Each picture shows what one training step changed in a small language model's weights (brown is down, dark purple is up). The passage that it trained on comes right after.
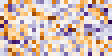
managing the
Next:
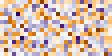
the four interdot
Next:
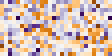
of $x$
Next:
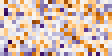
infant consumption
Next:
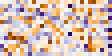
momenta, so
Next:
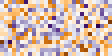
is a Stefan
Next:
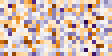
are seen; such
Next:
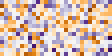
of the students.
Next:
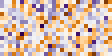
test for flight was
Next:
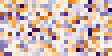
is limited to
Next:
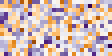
are written to
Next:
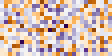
the physical features
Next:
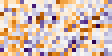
communication – social
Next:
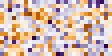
your final
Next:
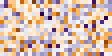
for Systematic
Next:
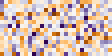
spent by selected
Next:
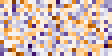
bolder line
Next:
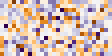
light on that
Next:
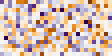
fixed with the
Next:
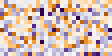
however, we should
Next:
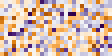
many decades.
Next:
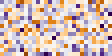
similar to the one
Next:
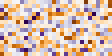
reducing agents
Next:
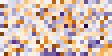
appreciating and
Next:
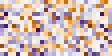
connection with other
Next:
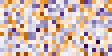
the requirements of its
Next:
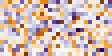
the heart of
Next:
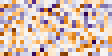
by Jia et
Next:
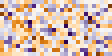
volatiles. In
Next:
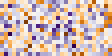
We consider the problem of
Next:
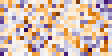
Hill LT,
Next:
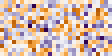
and are described by
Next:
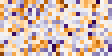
while the depth
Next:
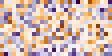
to the task
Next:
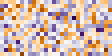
the top row of
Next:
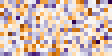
of motion,
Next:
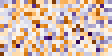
the renormalization
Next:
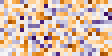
a different degree of
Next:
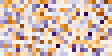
the life
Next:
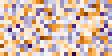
papers used in the
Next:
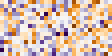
distribution $ \Delta
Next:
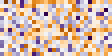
above Fig 3 shows a
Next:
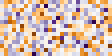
the global
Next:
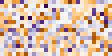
a study of 30
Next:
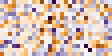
spirit of
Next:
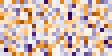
event location
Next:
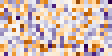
of light, the
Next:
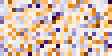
Q1. Year
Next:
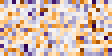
critical for the
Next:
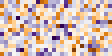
of the two output
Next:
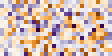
direct contact with
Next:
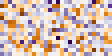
of MS office
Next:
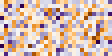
model have little
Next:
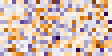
bring some
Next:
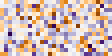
the new set of parameters
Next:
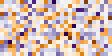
is driving the
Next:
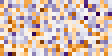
in the fitting
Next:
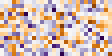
exists as
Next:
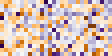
proposed design method,
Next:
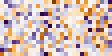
subtle, as
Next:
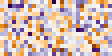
two decades
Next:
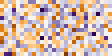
there is a vast
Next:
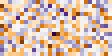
Studies and
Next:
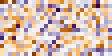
values reported were all
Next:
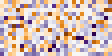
was obtained from all individual
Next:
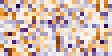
talk at
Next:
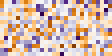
thus, it would
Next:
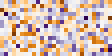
look into the
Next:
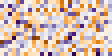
opinion is
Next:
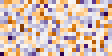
the fractional
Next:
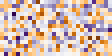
for general negation.
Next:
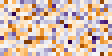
Chart 20 -
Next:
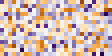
on the average between
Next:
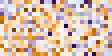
galaxy samples.
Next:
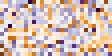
galaxy sample for which
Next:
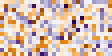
and accessible
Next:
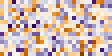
of the dipole
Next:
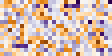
the academic
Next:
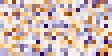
threshold on
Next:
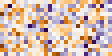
the work functions associated
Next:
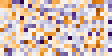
the paper concludes
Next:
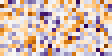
Presently, the
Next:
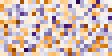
performance in facial
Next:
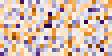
just apply
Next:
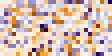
have carried out
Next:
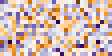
is finite and
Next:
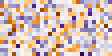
in agricultural
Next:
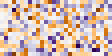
in the host
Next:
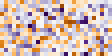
positions in
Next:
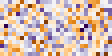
polymer network.
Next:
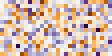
of the pipe
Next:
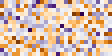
of Sciences
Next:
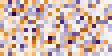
while this difference is
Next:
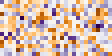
and a ground
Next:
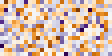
DL channel
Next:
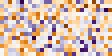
abuses me
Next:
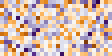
of digital
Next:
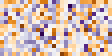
the leaves;
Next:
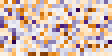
The first author would
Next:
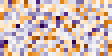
VESS into
